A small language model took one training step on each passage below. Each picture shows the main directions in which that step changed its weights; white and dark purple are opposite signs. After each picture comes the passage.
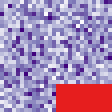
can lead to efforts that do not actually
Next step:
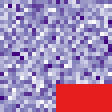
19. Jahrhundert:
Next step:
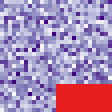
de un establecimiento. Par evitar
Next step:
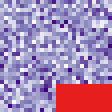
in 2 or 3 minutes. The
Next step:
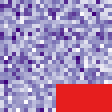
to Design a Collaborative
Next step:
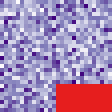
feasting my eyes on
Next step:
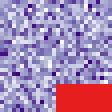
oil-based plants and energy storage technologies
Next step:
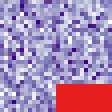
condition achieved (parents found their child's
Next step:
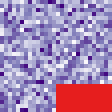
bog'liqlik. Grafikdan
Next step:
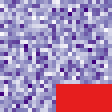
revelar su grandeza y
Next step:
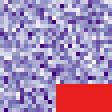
a given accuracy. The analytical model predicted
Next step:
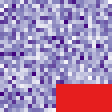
delito y que el responsable de las
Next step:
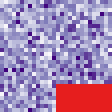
temperature conditions (45°C,
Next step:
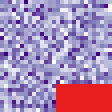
на дому обычно
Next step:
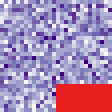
views, which can show enlargement
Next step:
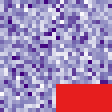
del Prete Gianni nella
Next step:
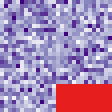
conditions that influence its development. The article provides
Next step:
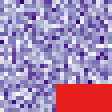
diseases can be obtained from daily sweating
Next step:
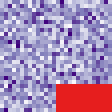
Water contents in the % was found
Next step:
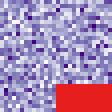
specified requirements. [14]
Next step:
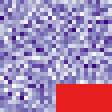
in the future. To successfully deploy
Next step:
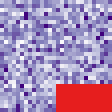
dataset (Table 1). We then selected the
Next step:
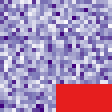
to be addressed with the latter materials are
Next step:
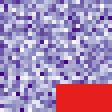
observateurs lui attribuent la
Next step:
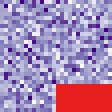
distance sense of the human being when they see
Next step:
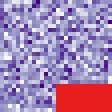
also important to minimize surgical
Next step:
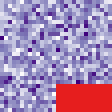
ishining maqsadi sifatida biz
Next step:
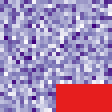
ва ўзгармас
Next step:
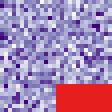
–duroid RT5880 and
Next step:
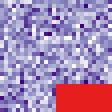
данного научного направления.
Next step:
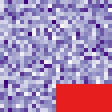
рамках процесса обучения.
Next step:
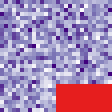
= nilai perusahaan -
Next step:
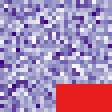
significant deviation of the rotation pattern from
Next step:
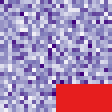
include fire extinguishing foams
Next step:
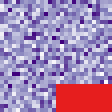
simulated resonance frequency and measured
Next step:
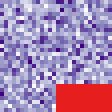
for lecturers to maintain
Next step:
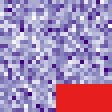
adabiyoti kafedrası
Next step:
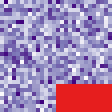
di Rigenerazione | PNRR
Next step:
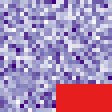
years, the protection was limited to the top
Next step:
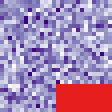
AUD, JPY,
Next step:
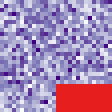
surtiladi va in 'eksiya
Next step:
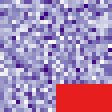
Momirović (2008) point
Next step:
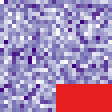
temperature of heat dissipation metal have a
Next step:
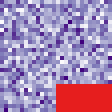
Ease of Adoption](#)
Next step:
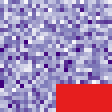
the average score of EQ-VAS
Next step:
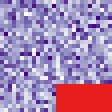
business challenges and risks that have
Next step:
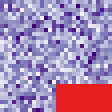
against biofilm-forming
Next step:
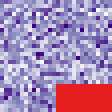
ular bozorda katta
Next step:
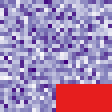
higher heritability than leaf
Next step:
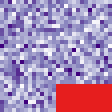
mavzulardan biriga
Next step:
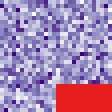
В. Ярова. –
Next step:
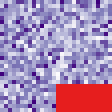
определяли $p =
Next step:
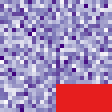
Based on the findings of this study, the
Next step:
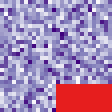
sanoat mahsulotlari
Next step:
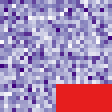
interviews, users can interact with properly
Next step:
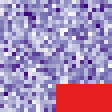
security, technological advancement, and
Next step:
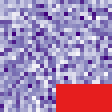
pas seulement technique mais elle est
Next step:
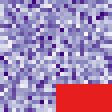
1247 clonal complex (CC)
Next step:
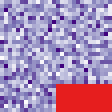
ранній прихований
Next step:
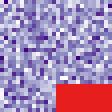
maintenance of inflammation.
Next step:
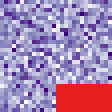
contingencia para identificar los
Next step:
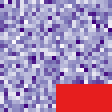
kirdi. Bu shuni
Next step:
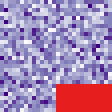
that have protected human from various diseases
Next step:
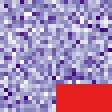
the support of existing management systems so that
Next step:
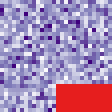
*Raw Diamantes*. They are
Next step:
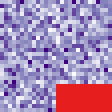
matematika darsligi. — T.:
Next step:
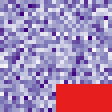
tamoyillarini o'rganish
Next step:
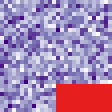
PDMS, and finally heat for
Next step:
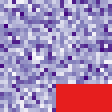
mumkin. Demokratik davlatlarda
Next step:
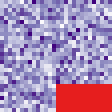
nállerden 4-5
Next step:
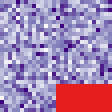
співпрацю з
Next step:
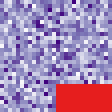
экспериментальные исследования
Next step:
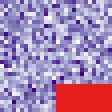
should continue to protect their health.
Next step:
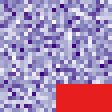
of enzymes for unusual
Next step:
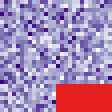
6 months from October 2024
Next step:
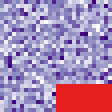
the density and biomass is very important for
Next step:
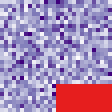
encuentren en armonía con
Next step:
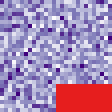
R, V G F, G S,
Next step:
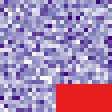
urban environments. These meticulous data
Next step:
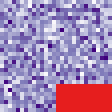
The interviews were conducted in person or via
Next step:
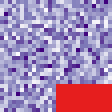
developing region. Keywords:
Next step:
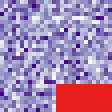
agent and also scientifically
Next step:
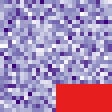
the system is being carried out in
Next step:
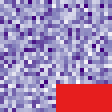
nucleophiles (carbanions)
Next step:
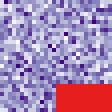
culture of students of higher educational institutions in the
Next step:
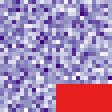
LOTUS suspension software is mainly used
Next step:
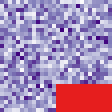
on the implementation stage of the national
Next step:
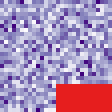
Kuttanad, 1992) and
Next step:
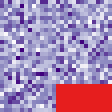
of Squares df Mean
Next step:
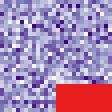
público-alvo dessa intervenção
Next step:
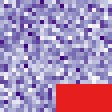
turn off the electricity in the case of
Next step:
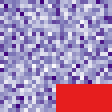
Further investigations are needed to understand their
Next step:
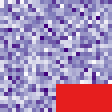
the therapeutic laser, which
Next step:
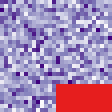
objeto, pero se centra sobre todo
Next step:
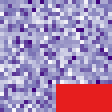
and Low-Risk
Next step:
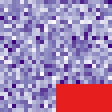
the increasing traffic volume emphasizes the problem
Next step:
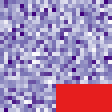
physical properties, including acceptable hardness,
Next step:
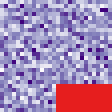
pipe T_∞
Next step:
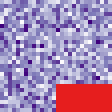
on each side. Mesonotum
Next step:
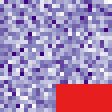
talabalar tahsil olayotgan
